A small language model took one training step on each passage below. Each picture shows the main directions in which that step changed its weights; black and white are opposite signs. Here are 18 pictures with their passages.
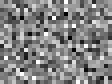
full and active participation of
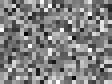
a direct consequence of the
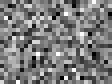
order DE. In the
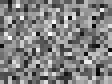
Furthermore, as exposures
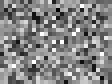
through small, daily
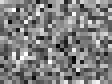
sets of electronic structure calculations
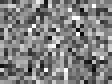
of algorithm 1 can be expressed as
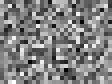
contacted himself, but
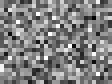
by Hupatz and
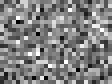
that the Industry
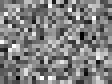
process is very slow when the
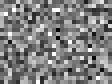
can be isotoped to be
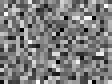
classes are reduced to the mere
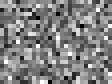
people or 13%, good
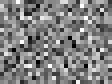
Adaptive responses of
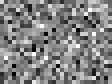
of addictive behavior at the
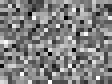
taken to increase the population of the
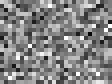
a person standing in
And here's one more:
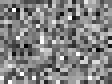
existence of interior gradient
